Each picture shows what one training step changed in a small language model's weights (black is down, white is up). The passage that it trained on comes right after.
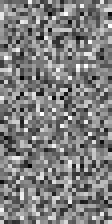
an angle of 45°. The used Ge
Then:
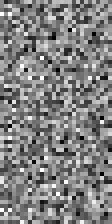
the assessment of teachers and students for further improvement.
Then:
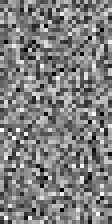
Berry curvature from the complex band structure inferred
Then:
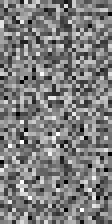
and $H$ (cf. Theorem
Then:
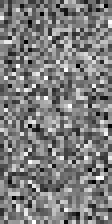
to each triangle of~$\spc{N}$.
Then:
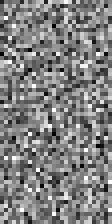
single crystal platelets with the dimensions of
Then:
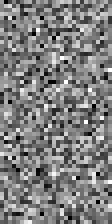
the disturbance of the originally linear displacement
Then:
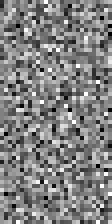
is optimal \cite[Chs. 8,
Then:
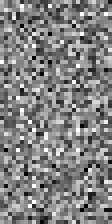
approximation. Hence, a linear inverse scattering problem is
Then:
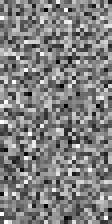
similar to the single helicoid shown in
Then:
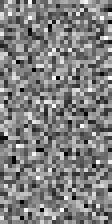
Chun et al. 2016). However, we
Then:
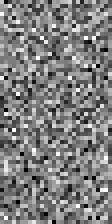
the total variance. Meanwhile, the results
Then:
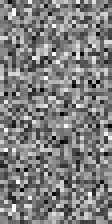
potential function of a gradient steady Ricci
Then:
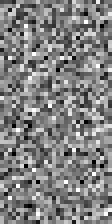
is used for equations of the form: $a
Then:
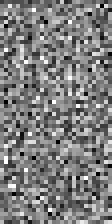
volunteers and psychologists
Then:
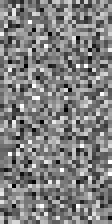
25 patients. Both groups were given a loading
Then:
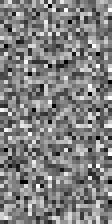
width normalization are applied to ensure uniformity across the
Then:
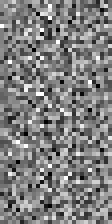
now follow immediately from Theorem 5.2 and the
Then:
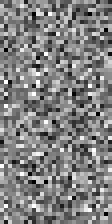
S-ClsB and ensemble), we can
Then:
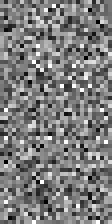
one in \cite{Kas91}. For
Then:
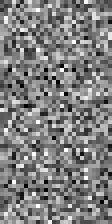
Environment Executive Agency
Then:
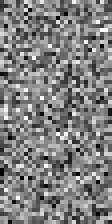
gross domestic product (National
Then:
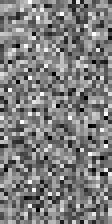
\begin{theorem}\label{proper} Let
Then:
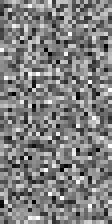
this study, all states are measured directly at each
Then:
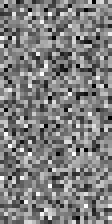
trimer state is expected around 300~G
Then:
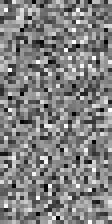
LE respectively with a p-value <
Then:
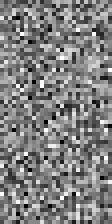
positioning of pixels in the image, while
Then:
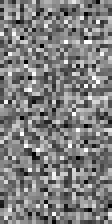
Negnevitsky, and G.
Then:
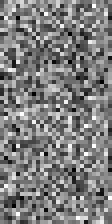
\end{equation} \begin{equation*}
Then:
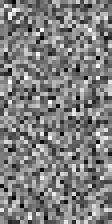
mirror transformation exchanges the complex geometry and
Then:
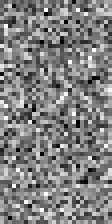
lower temperatures facilitated bud burst, a
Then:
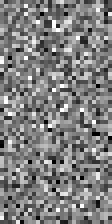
However, it should not be forgotten
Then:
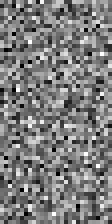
accommodate the increasing human population but it
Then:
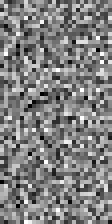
as it is shown in the table below: Table
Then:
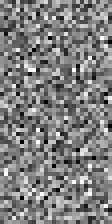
from negative infinity to positive infinity, with higher values
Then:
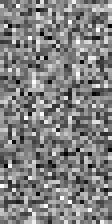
W/m² K Internal heat capacity:
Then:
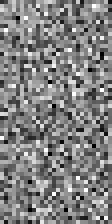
\ref{Calottesimplex} and
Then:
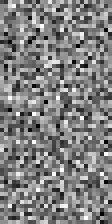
suffices to prove (\ref{intermed}) for
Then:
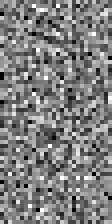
future work. \begin{algorithm}
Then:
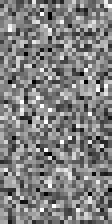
$\epsilon_{\mu \tau}$ observable at
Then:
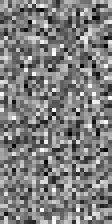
outside world, fractures are divided into
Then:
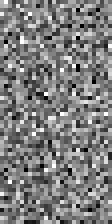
this paper is as follows. In the following
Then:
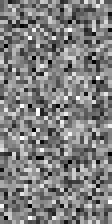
review posted on a market. Since buyer
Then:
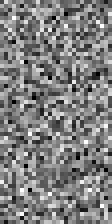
functions is less than one if $N >
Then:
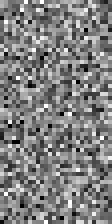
low-mass cores; but it is different
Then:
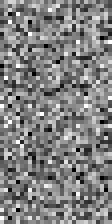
extraction approaches on remote sensing images often
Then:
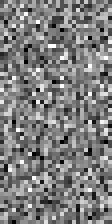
between two particles as occurring when the separation distance
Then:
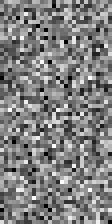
for the encoder signal was 3 ms,
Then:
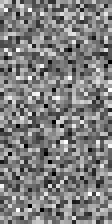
affine tin cans. Therefore, a more
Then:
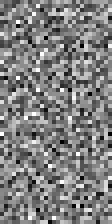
70$, can be described by $$
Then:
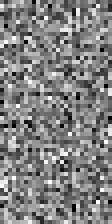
of the cumulants. They are also
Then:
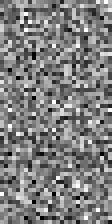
nanoparticles (SLN) for controlled
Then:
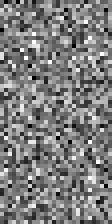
(PSNR), mean square error
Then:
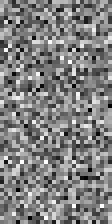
criminology; human rights; judge
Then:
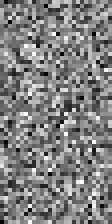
optimize the quality level selection, transmission time allocation
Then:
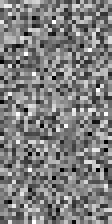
Then, assuming the Hamiltonian $H$ of the
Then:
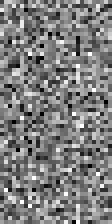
observed in the corresponding stage. These results suggest that
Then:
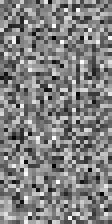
with 16° slope which is able to reduce the
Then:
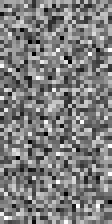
that people have analyzed are global events,
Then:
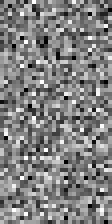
Every I^s -open set is
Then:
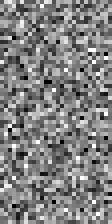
note that $k$-hypergraphs are very
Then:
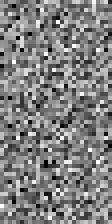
conical flask containing sterilized
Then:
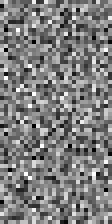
on free-tier or already-owned
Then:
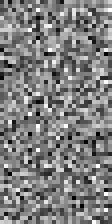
melanocytic tumor was
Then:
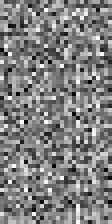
with industry partners. In Spain making
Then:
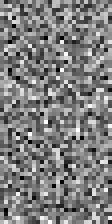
the open end of the interval approaches a degenerate
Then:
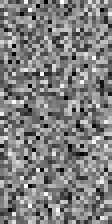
the length of time of hemodialysis the
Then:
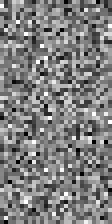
at the type area is 1797 m. It
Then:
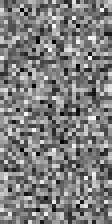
sector's wet processing segment. Large quantities
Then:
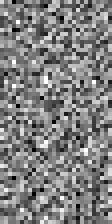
inclusive and sustainable practices, we can work towards
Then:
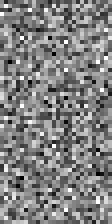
such that $\Delta X_{t}\neq
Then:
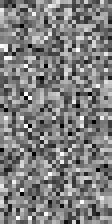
IR reflection. **Fig. 4d** shows
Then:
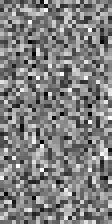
yield parameters were determined (marketable yield,
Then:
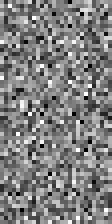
the manuscript. Competing interests The
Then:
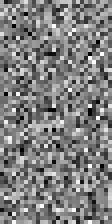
the present problem. The conjugate heat and mass
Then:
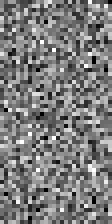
HF Hamiltonian \begin{eqnarray}
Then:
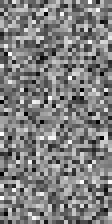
SLAM. By utilizing our system,
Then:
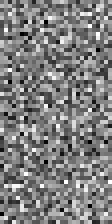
It is evident that the solubility of
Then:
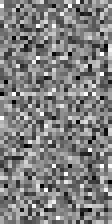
The first case of interaction is between RVE
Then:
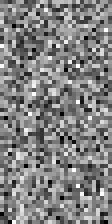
at $K=0$ gradually
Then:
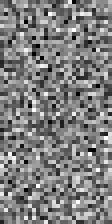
Task, and DeLoad to examine
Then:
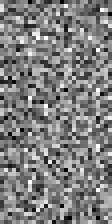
detected in spite of they were resistance to
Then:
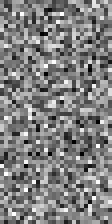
are larger than those in y and z.
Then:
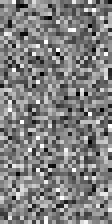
measurements at Lake Wheeler Field
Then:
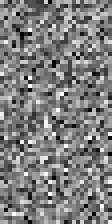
pressure with decreasing amplitude and a frequency of
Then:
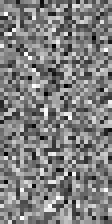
and free to speak and express their own
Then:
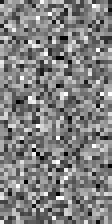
\addplot[orange, very thick]
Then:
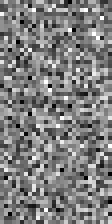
code has been used for UFMC system
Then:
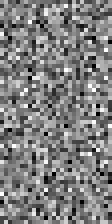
were similar to that of methanol. But
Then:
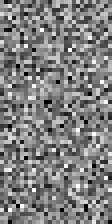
the one used in the following. It is
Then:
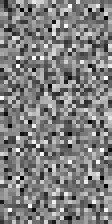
an utterance is aimed at developing
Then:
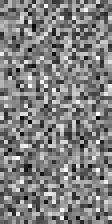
triggers, with a threshold of
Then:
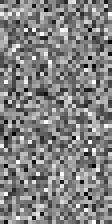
linear heat equation''}. J. Geom.
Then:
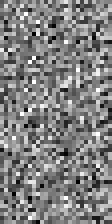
between systemic diseases, caries,
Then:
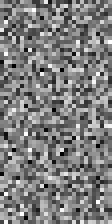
with our earlier results on the max norm error behavior
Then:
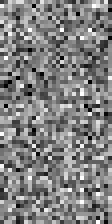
\gamma } \quad\ergo\quad
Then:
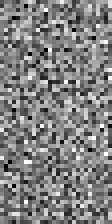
the support from the above described QoS
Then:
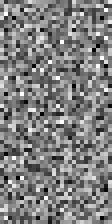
of the European Union. \clearpage
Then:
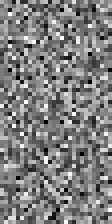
contributed in making the private school students to have
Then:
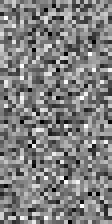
in the laboratory. Such a study, in
